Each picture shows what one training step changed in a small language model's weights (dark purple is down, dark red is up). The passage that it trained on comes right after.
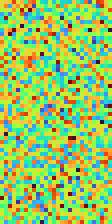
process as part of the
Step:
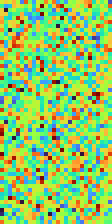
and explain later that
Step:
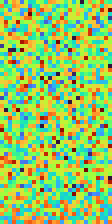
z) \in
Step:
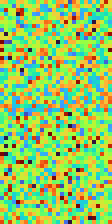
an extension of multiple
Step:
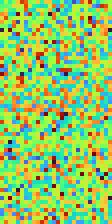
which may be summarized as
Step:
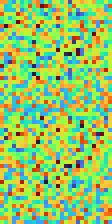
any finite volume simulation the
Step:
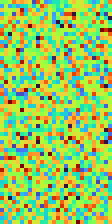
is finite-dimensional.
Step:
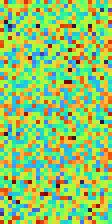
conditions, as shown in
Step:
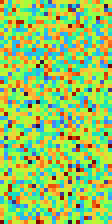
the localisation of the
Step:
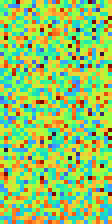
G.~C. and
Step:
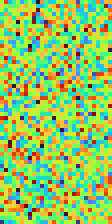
Summary of
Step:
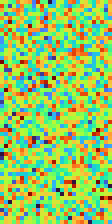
the two-dimensional thermal
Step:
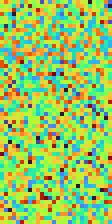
groupoids in the flat
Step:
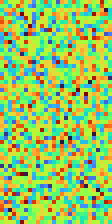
fundamental elements for the subsequent
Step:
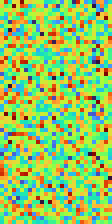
plasmons are
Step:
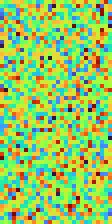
somewhat elementary setting in
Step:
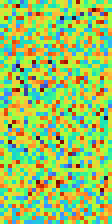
Introduction in the main
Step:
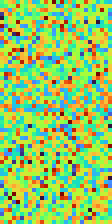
two biggest contributions were
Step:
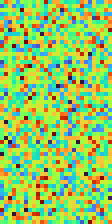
A')$ is responsible
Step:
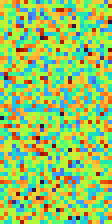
three edges connecting the
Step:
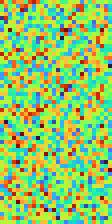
problem has three quadratic
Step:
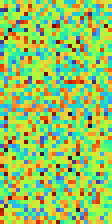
novel NMF approach
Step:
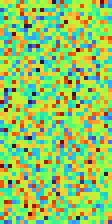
gauge choice in order to
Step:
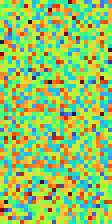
justified at the time
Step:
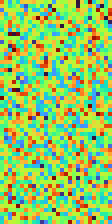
one bit of
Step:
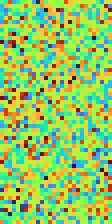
of $1\vee
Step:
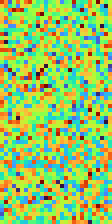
in the form $$
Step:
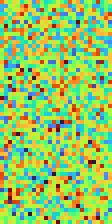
than 4 times the main
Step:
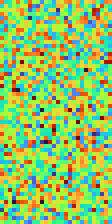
convergence due to the presence
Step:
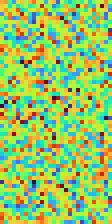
reversal invariant Hamiltonians
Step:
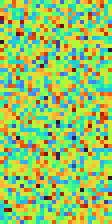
and diagonalising the resulting
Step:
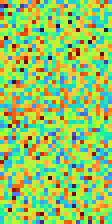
on $L$. So
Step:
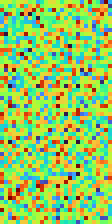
is the periodic, Dirichlet
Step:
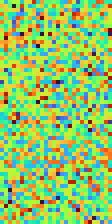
by Spector and
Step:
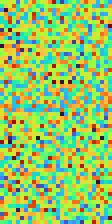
of particles already present in
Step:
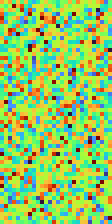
to enforce such
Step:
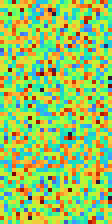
topological recursion relations proved
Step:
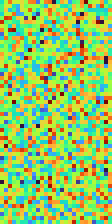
a technical reason, we
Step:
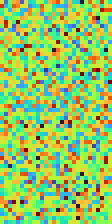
\in I_a
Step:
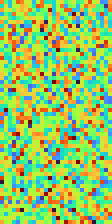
So, for sufficiently small
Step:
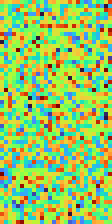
a fast laser-linewidth
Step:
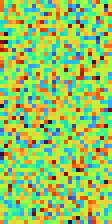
the count of TP
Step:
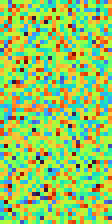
on any of the two
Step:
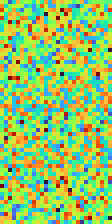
these agents sharing the
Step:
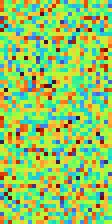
have the definition of
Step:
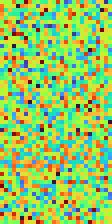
particle $j$ has
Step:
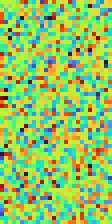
the same asymptotic behaviour as
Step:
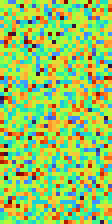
the same payoff
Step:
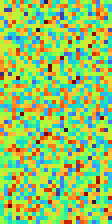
water level time series data
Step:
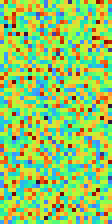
For example, one might
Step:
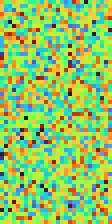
the mixing length for computing
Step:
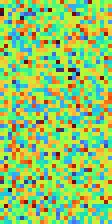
combination of high and low
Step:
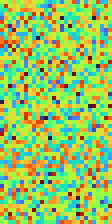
must divide that of
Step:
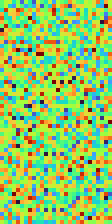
of it. We take
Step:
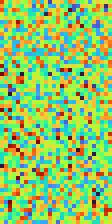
the spin structure, which
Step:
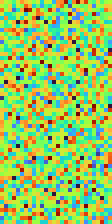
meaning[12]. From
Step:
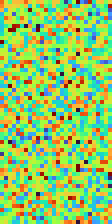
time is globally
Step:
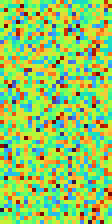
static stresses. At
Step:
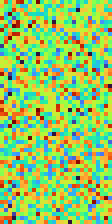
$G$ with a
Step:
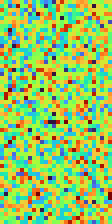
these stages to
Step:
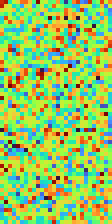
is the spatial basis function
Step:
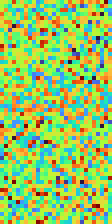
into the above discussion,
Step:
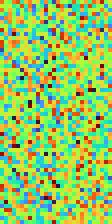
we use the same notation
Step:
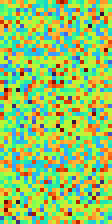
\partial {\partial
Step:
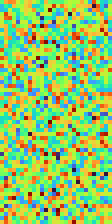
and start at vertex
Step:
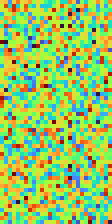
of the factor of
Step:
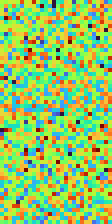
as a first step in
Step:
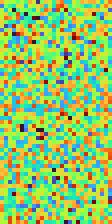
radius necessary to account for
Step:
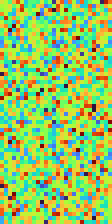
finishes to prove
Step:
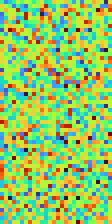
is a Haar
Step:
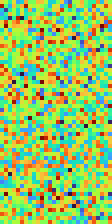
discrete substructured
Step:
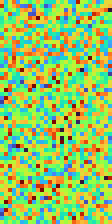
The coefficients of the
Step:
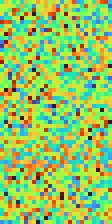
The~lattices obtained
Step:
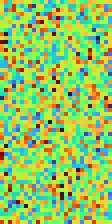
the Fourier coefficients of
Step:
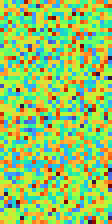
this subtracted quantity
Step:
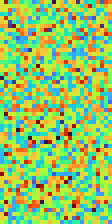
adapted to the region
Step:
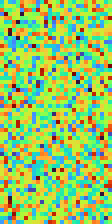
to surgery
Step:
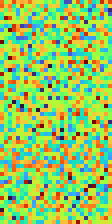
chemical potential is $\mathfrak
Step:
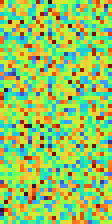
the orthogonal decompositions of
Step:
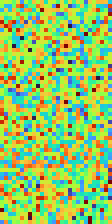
existing experimental data better than
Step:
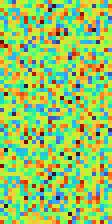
PR LTI
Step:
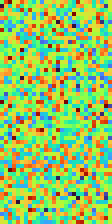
We choose such initial value
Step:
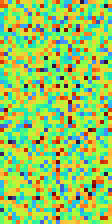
M is $\sum
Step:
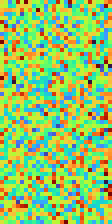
as desired. To prove
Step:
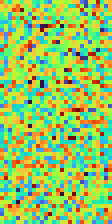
Connelly in a
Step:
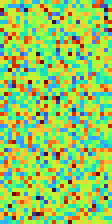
and $n$ be
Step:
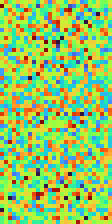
and the isogeny
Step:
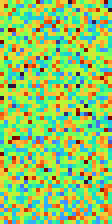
graph is determined by the
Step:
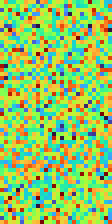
configuration, both shown as
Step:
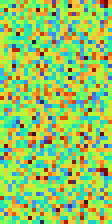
experimentally. The main
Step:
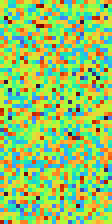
non-zero entry per
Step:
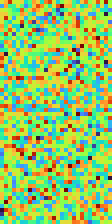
the total moment is
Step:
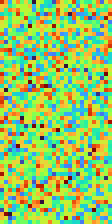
to the others thanks to
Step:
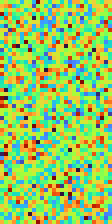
the operations of integrating
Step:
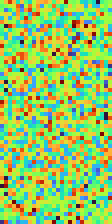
a second background spectrum was
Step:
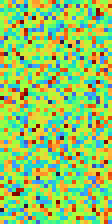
X\to X$
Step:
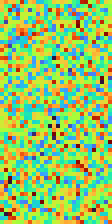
to neglect the contribution
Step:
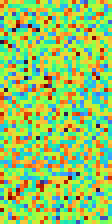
is the complete group of
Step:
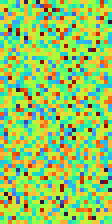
finding persistence
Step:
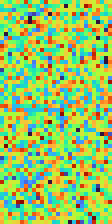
a flat regular domain there
